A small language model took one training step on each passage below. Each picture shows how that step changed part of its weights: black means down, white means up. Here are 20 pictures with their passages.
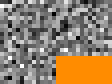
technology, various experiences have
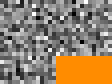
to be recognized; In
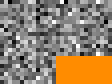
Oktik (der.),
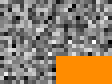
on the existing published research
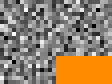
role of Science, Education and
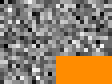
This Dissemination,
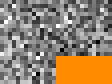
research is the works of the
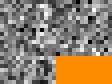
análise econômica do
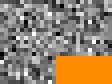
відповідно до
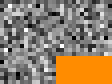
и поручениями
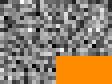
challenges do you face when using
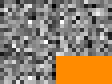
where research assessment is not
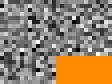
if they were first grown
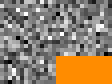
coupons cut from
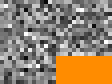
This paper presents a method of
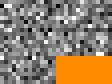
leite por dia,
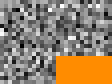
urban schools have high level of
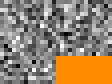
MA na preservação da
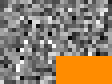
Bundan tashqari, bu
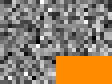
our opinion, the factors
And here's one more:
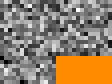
the motion parameters of the first
